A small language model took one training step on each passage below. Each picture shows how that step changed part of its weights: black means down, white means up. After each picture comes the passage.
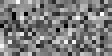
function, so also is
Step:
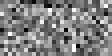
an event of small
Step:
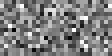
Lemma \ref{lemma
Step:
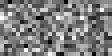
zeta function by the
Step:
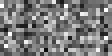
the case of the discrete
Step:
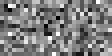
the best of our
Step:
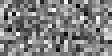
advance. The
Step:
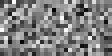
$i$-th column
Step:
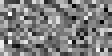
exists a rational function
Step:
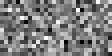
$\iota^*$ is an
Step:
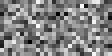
This next result may be
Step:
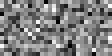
Assume that $v
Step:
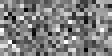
for a homogeneous ideal
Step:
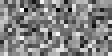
be an arbitrary edge from
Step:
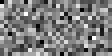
for sharing
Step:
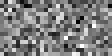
space realization of a
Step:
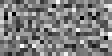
is nearly Lipschitz.
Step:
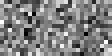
classical spectral curves using the
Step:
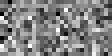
governing equations are
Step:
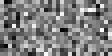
\rvert \sigma
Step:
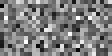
is not weakly
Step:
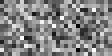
standard Cauchy
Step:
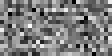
$Y$ is no
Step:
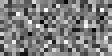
change depending on the
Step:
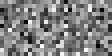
The decomposition is derived from
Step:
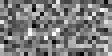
$\psi $ and
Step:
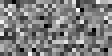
as an operator on
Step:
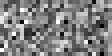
symmetric functions with integer coefficients
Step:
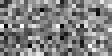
Burgers en
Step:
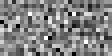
i.e. all
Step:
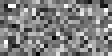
to the best of
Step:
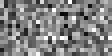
also exist techniques that
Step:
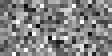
hard spheres
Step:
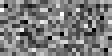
exactly one singular point on
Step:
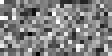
operator algebra $V$
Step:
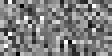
and continuous. The set
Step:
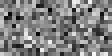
r\leq g$
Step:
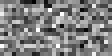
over $p$ of
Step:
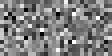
for any algebra. We
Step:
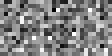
finiteness of
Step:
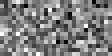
local controller that
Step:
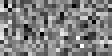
any $S\in
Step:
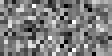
in $\tilde{\Cal
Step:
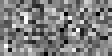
alternative PRBF
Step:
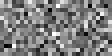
where the starting weights
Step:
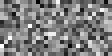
$\Delta'$ that is
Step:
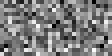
speculate that the
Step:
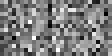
with independence number
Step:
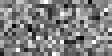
(iii) in Definition
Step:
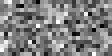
functions space generated by functions
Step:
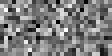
course, by
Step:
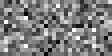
the constant multiple depends only
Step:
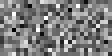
proved the following result.
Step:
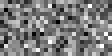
approach compared to this
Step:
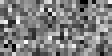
a model for flow in
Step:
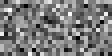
as the Newtonian
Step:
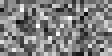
the necessity of
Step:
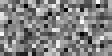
the model error at each
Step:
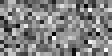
inversion automorphism of
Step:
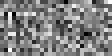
proper. Of
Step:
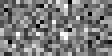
pullback along a
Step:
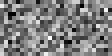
Certainly it
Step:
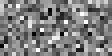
point orbits into this
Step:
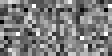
compared to analytic
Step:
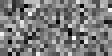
dissertation contains an
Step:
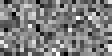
is that the degrees of
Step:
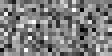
a maximizer
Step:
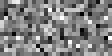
optimal polynomials smaller points
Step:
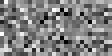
be seen here directly:
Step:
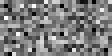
a report on
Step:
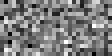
mainly interested
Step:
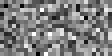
\] Then it follows from
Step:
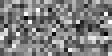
features of the
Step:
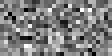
by IH for
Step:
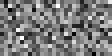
the open and dense set
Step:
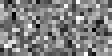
that when $M$
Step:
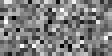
is very large, for
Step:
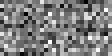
in the work of
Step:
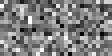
definition of the cell
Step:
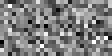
We must produce a
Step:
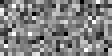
these reasons, we
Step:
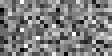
It is well known that
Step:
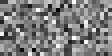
as well as the component
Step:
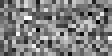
Bruhat cell
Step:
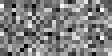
determine when
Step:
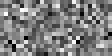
or intermediate results for
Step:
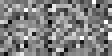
following equivalents of
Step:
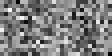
$X$ is a
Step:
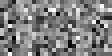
Note that from Theorem
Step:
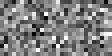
$\Delta$ satisfies this
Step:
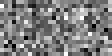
for $\lambda$ if
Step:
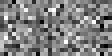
Therefore, by Theorem
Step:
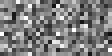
setting, but the
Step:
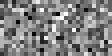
ring~$R$, as
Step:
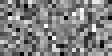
%To prepare
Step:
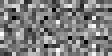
assumed to be
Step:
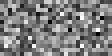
A priori, these
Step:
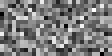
proof was based on well
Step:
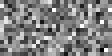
$\nu$ be straight
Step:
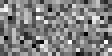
can iterate the
